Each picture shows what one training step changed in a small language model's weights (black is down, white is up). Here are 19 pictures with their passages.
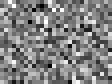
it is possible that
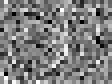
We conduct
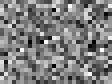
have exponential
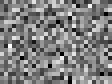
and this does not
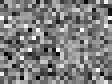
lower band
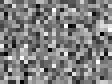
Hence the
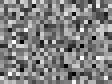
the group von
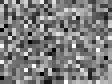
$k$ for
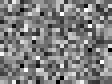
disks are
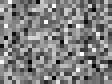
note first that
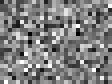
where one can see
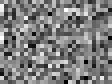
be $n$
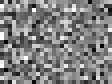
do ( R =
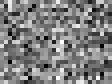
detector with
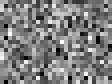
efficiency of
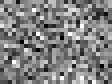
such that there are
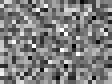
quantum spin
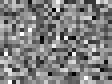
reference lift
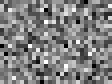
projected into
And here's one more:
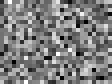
across different
